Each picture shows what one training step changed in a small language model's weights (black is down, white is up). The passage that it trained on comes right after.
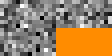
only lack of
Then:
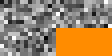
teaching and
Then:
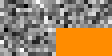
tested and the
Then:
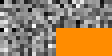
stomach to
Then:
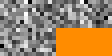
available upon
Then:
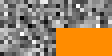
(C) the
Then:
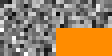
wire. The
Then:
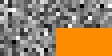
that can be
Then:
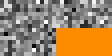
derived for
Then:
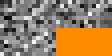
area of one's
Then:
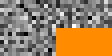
\quad n =
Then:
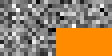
solution of the
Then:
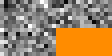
issue in
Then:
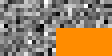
56 patients
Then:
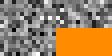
typically add
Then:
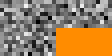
management policies at
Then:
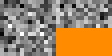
crops in
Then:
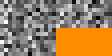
a study on the
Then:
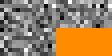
technology, how can
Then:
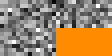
the growth of
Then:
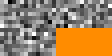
can be held
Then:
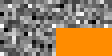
20 years. He
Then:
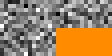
contributed to study
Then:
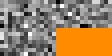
for various ML
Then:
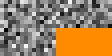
in this field is
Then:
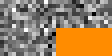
corresponding to
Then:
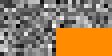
While a
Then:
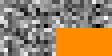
and the relative
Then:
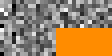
is moderate
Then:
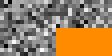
terms of both
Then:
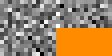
will help in
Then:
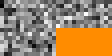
Crown in
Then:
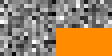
a much more
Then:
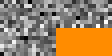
” to the
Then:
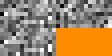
per cent of the
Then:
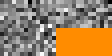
the model):
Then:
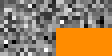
work on the effect
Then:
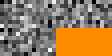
However, this approach
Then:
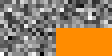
is likely to
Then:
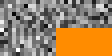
Sect. A
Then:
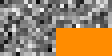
development. With
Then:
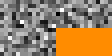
contribute to the
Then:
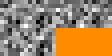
students to think
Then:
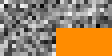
silt under
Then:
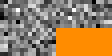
fresh solution
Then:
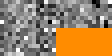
more than 25
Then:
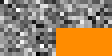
negatively or
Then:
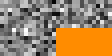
the nature,
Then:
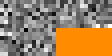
a collection of
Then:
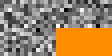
is likely
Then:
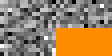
the face which
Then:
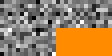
1$, then we
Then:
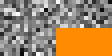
of the components
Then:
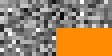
the lessons
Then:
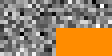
high degree
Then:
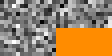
perception of
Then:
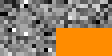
system, now
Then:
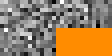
the DEA
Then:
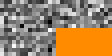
of Allah
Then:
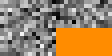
the fresh
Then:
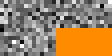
a UML
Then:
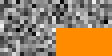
was used. The
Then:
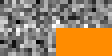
they have their
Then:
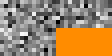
in the table
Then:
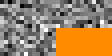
outlined in
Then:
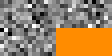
services that help me
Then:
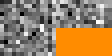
The parallax
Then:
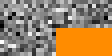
data curation and
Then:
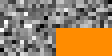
the evolution of
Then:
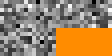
compare them,
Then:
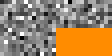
et al. found
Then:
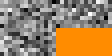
the design and performance
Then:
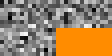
order and in the
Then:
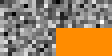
inherited from
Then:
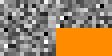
with OPF
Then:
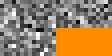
specific domains or
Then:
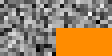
in public. This
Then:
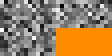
composites in many
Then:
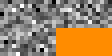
from which India
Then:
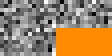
respondents. For
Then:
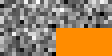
and responsibilities
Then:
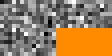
As a result,
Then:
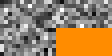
research and the potential
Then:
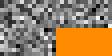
state or a
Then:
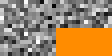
converts in
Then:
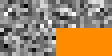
of patterned
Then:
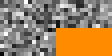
resources for the
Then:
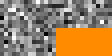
mean value.
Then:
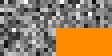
this assay,
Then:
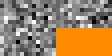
public assets do
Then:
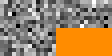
suitability for
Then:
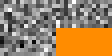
is protected by
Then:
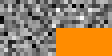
neutral and
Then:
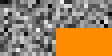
paper. By
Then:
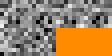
students had a
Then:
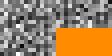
H D E E
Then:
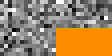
that remain as
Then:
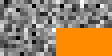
were included in
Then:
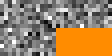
to the left
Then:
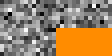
into the size
